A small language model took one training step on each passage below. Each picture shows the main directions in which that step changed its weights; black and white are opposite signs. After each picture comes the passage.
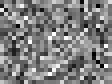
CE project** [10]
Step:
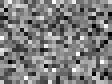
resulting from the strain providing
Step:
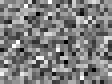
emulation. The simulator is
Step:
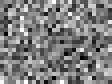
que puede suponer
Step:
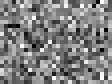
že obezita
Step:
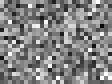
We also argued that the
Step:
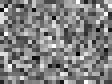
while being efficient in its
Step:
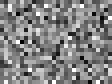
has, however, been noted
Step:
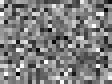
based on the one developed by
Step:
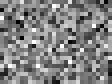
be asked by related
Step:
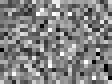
the self-energy of
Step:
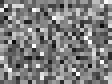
using; two train samples on
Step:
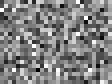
by considering revolutions performed
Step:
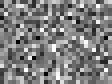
case of the higher dimensions as
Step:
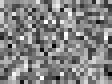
the link between the two
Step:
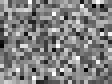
which intensifies the
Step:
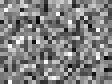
a Participatory Research
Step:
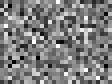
(IO) is one of
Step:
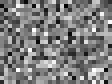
digital media users including students
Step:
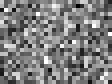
research into the unknown,
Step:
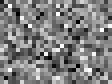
al., 2025) are available
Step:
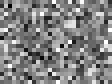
produce the action distribution. For
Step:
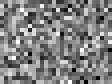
in recruiting
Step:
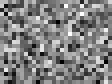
of 10 mm diameter and
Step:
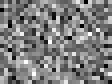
Alternativ yetishtirish
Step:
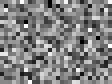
teacher development. The present study
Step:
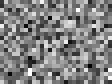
reproduce bugs with
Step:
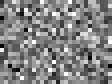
as \begin{eqnarray}
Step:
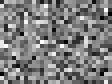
installation of a new system
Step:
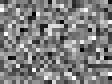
uitwerking van
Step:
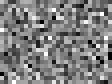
seen that Claudius
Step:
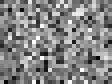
a nominal variable.
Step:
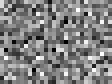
all systems are able to
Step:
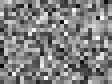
high-level overview of
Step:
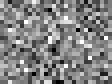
$\bs X$ as different
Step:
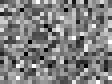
das IES ou atuação
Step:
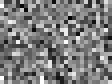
first transforms the clean
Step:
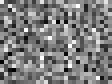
{Parity violation
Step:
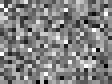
groups. A similar argument can
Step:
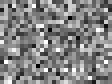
explored and iterated in
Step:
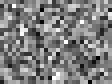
and stress levels of nursing
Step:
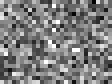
that the whole procedure
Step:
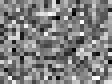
plaats hebben over
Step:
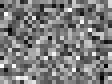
ranking in time for a
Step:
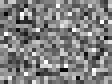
the Internet. This
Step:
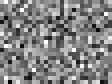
integrated multi-trophic
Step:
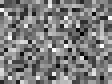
with serum sodium levels
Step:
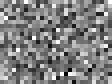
complement them with the direct
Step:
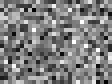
how $\langle H_{\rm
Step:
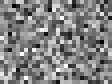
filtered and the solution
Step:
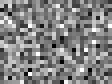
more efficiently. We
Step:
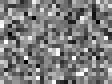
gained substantial
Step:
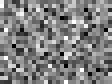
\mathbb{Z} consisting
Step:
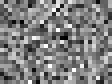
from oxidized. Figure
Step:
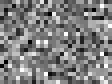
biometric checks are
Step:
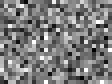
following recommendations were
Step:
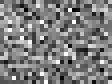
not adequate and
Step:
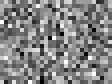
the open-sourced
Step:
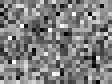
such extension and have been
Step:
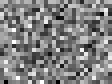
assess the corresponding uncertainty. To
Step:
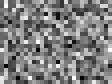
assembly, precise
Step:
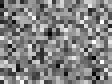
the system, user needs
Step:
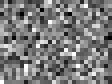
to RPA (67
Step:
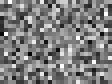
real-world scenarios.
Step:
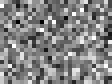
\een Using the solution to
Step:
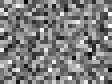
basis for a diagonal charged
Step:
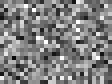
they were offered a few
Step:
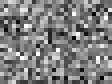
F (oral administration of
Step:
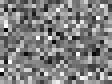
appreciably smaller than
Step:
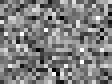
second moment of the $\eta$
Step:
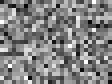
emotion classification,
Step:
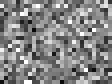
nodes.\\ Each
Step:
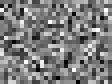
as well. Hence, there
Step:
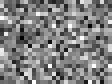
effects in a normally
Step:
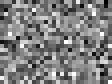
this case, the et size is
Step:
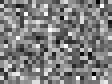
publication of relevant research products
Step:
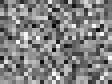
Thought in the Short
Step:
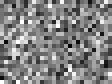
sizes intersect at
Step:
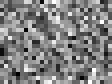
the coordinates of both keys
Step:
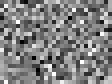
To model the solid deformation
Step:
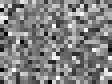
or more general models based on the
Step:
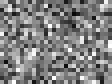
prepared from directionally
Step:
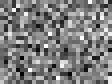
carotid vessels in
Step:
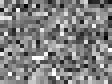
may be attributed to
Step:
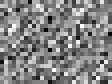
mobilizar os
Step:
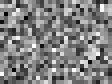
gauge group, as
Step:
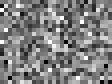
3). This matrix is well
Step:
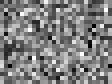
edi. Bu kitob
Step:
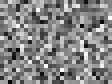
di Stettino,
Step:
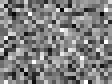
*problem-based learning*,
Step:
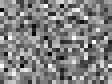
of a widespread
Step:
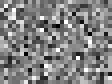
was no significant sex difference for any
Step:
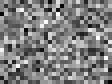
by a reservoir of
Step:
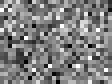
за любовта и
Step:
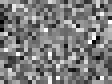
similarity, but also to consider
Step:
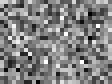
of Data Publications will
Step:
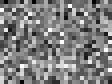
tomar en cuenta en
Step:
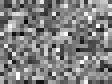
and Esmaeili S
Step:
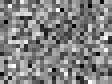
bo'lagi sifatida
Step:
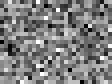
identification, path planning,
